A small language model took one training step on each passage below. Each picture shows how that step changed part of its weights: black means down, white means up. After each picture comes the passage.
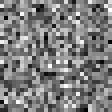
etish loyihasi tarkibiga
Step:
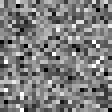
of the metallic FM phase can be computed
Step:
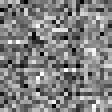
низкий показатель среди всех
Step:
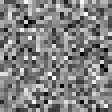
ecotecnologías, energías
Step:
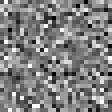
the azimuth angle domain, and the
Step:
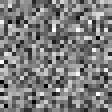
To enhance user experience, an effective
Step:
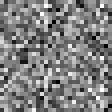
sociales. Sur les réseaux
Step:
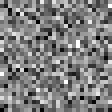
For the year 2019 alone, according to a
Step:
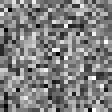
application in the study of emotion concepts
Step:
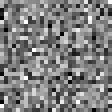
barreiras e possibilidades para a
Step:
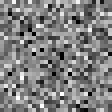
the result is dominated by frequent values whose
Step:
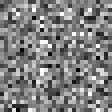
1. Договор аренды
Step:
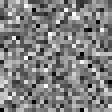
політичної культури студентів
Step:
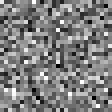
матеріалів (1994). Київ:
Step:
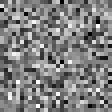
and analysis strategy. This study has been performed using
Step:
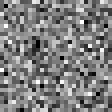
M., y Lozano, M.
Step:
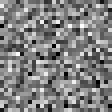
observations clearly demonstrate strongly polarized single photon emission.
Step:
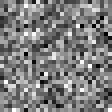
\\ Goods Receipt &
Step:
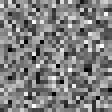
If the system is initialized with a certain value
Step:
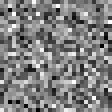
RPM method and the corresponding inferred parameter
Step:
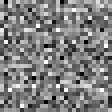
Uno, Automatic,
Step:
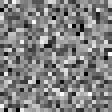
each incoming job $J_i$
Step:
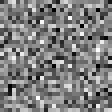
& & & & \ttfamily
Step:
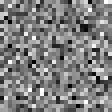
an Hermitian one, even though the Hamiltonian
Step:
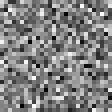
highlight the directions and methods of forming a
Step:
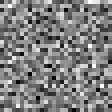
fundamental. Ejemplo de ello son los
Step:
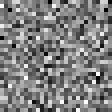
regional (3,5%) y una
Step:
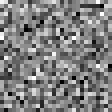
every ordered pair $(a\in
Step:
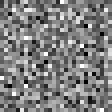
tuzilish elementlari ifodalanishi
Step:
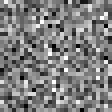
straightforward to calculate the powers of
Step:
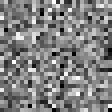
substitution $\pjk \to
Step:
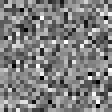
того, было распространено
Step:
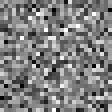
is to increase the interest of young
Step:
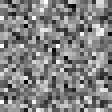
socijalnim i kulturnim
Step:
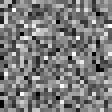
mualliflik huquqlarini
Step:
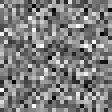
is to solve these coupled differential equations
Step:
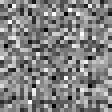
Shanazarova Gulyora
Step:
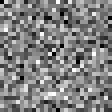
transfer problems}, Tech. rep.,
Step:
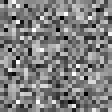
donc pas non plus avec certitude de
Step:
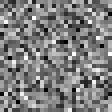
in the form of auto-encoder
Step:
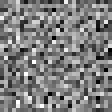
и организма в целом,
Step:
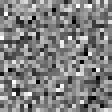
dasturlari bilan xorijiy
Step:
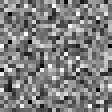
drives the data line from its internal register
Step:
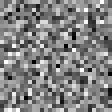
with subscript D) and ASO
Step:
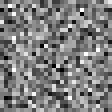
This method has already been used to assess the
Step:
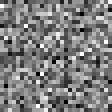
constant. Then, (\ref{20}) becomes
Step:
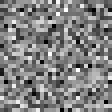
yang sempit, mahasiswa
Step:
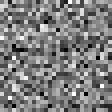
na dimensão social (N =
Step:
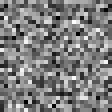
livramento da dependência, da
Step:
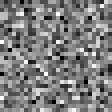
Geological Survey Agency](#)
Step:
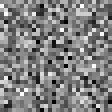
Ciencias} \\ {\sl Universidad de
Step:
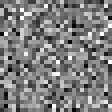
Holland heeft het hoogste
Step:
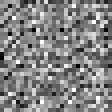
медицинского университета.
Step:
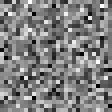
*Ibidem*, p.
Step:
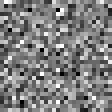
regression achieves a P50 error of around
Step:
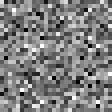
дағдылары, кері
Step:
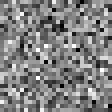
collisions are observed. Moreover, the
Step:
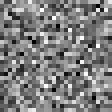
min-entropy leakage}) is the
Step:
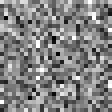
weather forecasting. Science
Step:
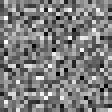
gavdaning turli holatlarida
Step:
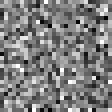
uchun ham yirik kompaniyalar bilan
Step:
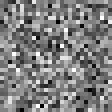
uzatish. Bu funksiyalar pedagogning
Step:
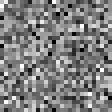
to reach stable performance and the computational overhead of
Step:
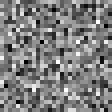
remains to be verified with experimental data over a
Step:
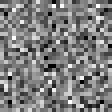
Masjid (BKM),
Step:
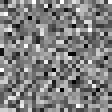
al análisis de los postulados
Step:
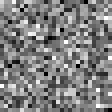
Petrović Klinika za
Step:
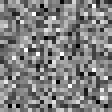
y León. Sin embargo,
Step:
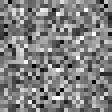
moving up the cube face and the
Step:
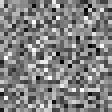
we see both velocity components, one at
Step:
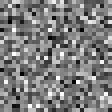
The $Z_2$ symmetry identifies
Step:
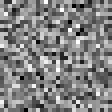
existen entre la *naturaleza*
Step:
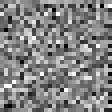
point agrees with idealized simulations (see
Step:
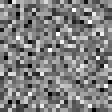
laws, in the very small size limit
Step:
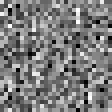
in a fishless desert. Ammo
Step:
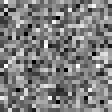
variation of the voter model on a graph
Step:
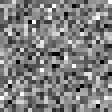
evolve during the applications' evolution. \item
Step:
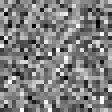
IEEE prefers the singular form %
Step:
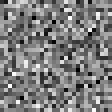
А.С. Филипенко,
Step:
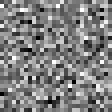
\begin{eqnarray} p_x
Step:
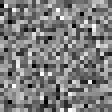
передопераційного ПСА не є
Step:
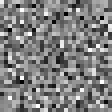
of astrophysical sources in complex fields.
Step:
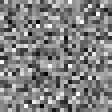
con metadato 'subject' 2014 75
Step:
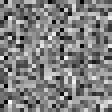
обмена веществ,
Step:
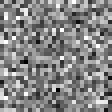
plusieurs volumes aux dimensions et aux
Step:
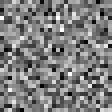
EDUCATION. In *Conference
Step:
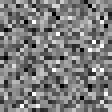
to the physical, transverse linearized gravitational waves
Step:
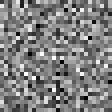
altermagnetic coupling changes the velocity distribution on the
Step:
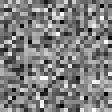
учун шарт-шароитлар
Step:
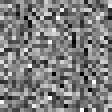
computer, for the implementation of the
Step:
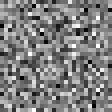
up with the number of processors is obtained,
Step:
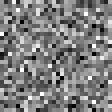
time-modulated systems acquire topological
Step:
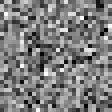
shundaki, o'quvchilarning bilish
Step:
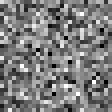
a crucial factor to perform a calculation of
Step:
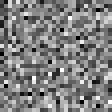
Не знаем, как будете
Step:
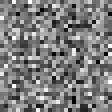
in a microenterprise in the
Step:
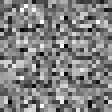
маънода зўрлик
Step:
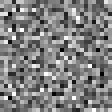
O'zbekiston Respublikasi Prezidenti
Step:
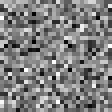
4-misol. 4 xil
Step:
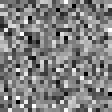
intellektual yetuk shaxs sifatida
